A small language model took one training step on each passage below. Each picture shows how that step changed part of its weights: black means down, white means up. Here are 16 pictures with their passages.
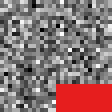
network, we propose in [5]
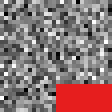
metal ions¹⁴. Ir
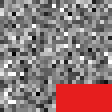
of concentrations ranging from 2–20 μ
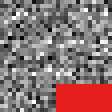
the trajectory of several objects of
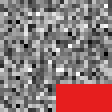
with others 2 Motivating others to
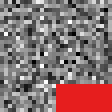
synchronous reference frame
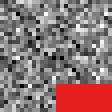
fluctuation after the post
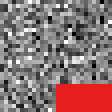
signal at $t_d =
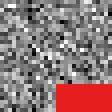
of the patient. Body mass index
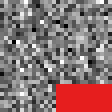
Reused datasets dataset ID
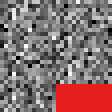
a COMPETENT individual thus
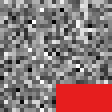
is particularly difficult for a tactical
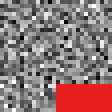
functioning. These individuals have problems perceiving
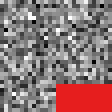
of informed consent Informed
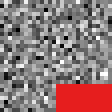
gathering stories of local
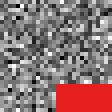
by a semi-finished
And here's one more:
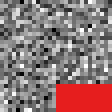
Various Responsibilities
